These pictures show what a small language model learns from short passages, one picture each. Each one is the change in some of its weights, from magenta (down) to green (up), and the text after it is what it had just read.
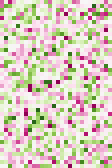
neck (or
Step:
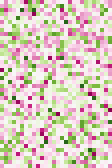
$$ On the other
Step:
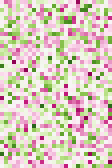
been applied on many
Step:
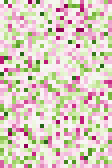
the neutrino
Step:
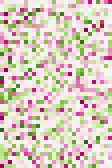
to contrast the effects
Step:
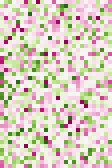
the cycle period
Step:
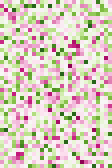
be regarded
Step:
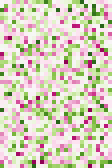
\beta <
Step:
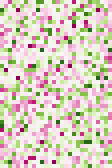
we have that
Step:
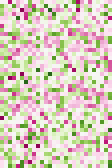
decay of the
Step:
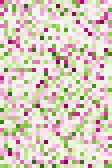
fast and
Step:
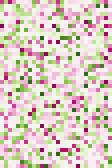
by illustrating the
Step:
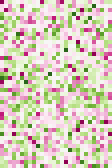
of genus
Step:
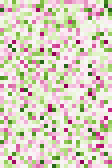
traditional ideas
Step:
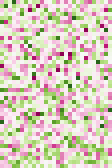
where score distributions
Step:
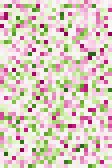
boundedness condition on
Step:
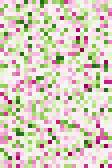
District of
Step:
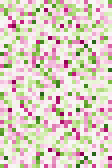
an oblate
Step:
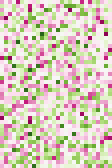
in the emission line
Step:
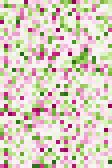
via configured
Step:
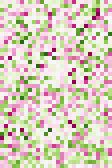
of rules that
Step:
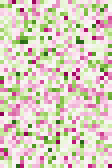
than male
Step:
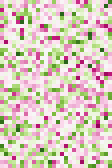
pairing and
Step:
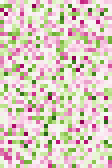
size with robust
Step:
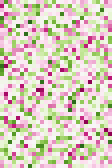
the solution which can
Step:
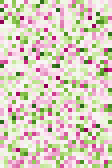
h$, where
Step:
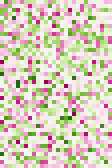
is the number of
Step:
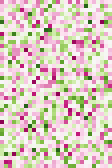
prior studies as experimental
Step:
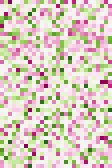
with the expected
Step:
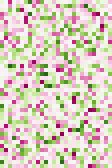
project aims to
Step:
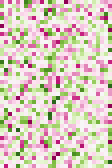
following question:
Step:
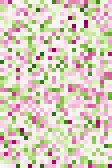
range of factors that
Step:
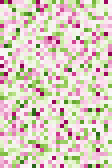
in accordance
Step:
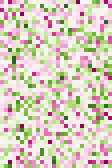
local techniques (as
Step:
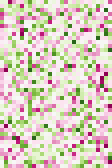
used to evaluate
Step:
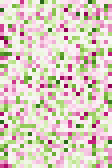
and analyze how
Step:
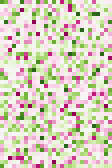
Mpc &
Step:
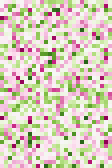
as well as the
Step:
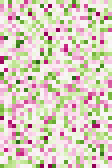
the Haiti
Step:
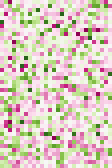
$\Phi$ from
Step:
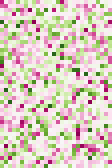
raw waveform
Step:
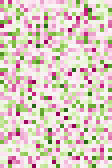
nature. Such
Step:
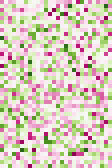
median values.
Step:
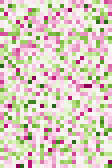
we show the
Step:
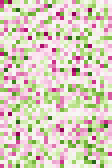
Also in
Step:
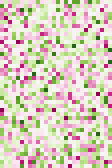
\int dr
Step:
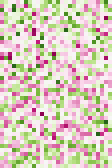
in ${\cal
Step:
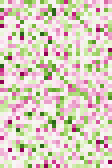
considered to contain more
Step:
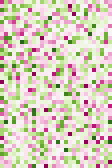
see inset of
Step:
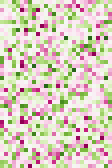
interaction proportional
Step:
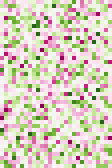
re-scale the
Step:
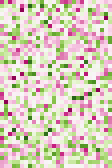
effectiveness of
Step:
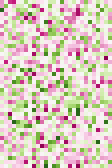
discussed in this
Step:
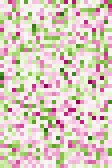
merging with the
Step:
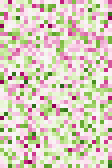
properties of the
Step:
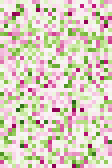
its Lie algebra as
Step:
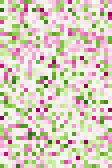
If the same
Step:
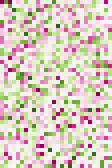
in the norm on
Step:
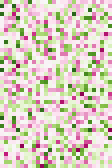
boundaries. He
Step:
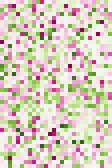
is approximately found
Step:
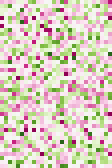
case before, in
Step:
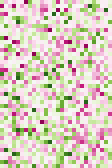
updated after
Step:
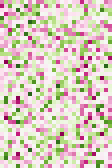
the initial state
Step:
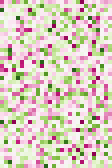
displays information
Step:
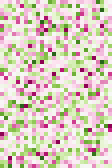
general position. By
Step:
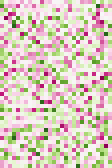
standardized light curve
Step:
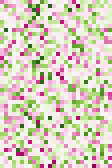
Ad Hoc
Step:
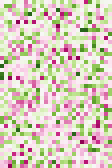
1) and
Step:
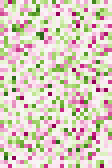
a lower face
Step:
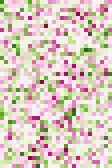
These findings
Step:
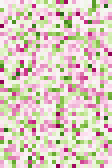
made from several,
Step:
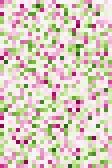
la fin de
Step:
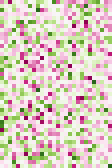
that will be
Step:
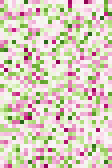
pile configuration
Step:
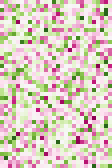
first and second
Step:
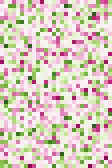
situation the group
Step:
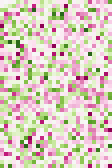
overlying water
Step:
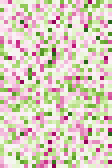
as shown in Figure
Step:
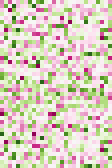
Anormal Pap
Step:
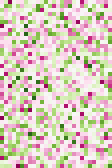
about the nature of
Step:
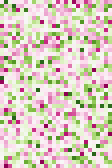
reasons to
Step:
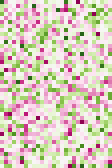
the theory.}
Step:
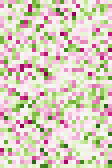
First, the
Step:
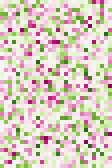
these data.
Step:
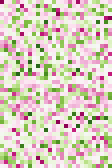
offers two
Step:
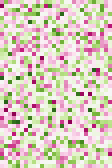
out the separation
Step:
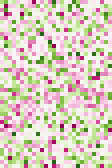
very large content of
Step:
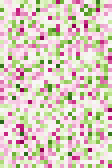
have shown that the
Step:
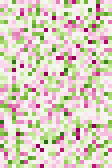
das partes
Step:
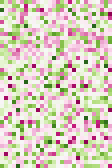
If one of
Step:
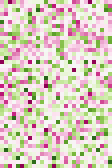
at the whole
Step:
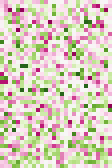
is developing to
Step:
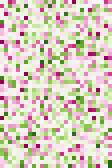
lead to the
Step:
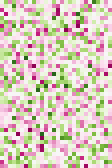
a generalization of
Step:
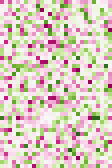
these data in terms
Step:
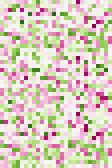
indicated a negative
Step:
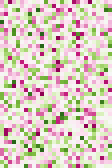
at a discrete
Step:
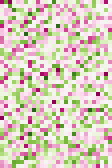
in the above
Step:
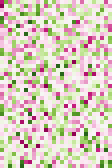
the level of knowledge
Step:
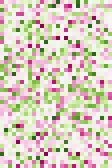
is expressed with
